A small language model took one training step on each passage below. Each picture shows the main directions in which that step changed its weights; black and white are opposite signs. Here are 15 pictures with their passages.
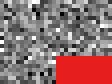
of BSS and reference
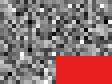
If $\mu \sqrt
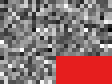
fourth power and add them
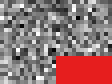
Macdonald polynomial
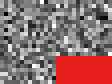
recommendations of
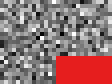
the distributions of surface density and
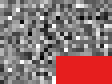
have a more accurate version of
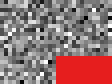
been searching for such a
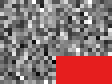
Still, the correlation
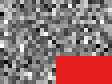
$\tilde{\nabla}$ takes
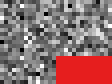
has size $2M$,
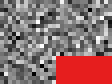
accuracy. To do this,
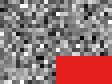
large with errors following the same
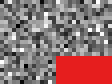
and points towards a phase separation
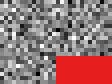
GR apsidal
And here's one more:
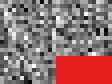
\tilde s_i
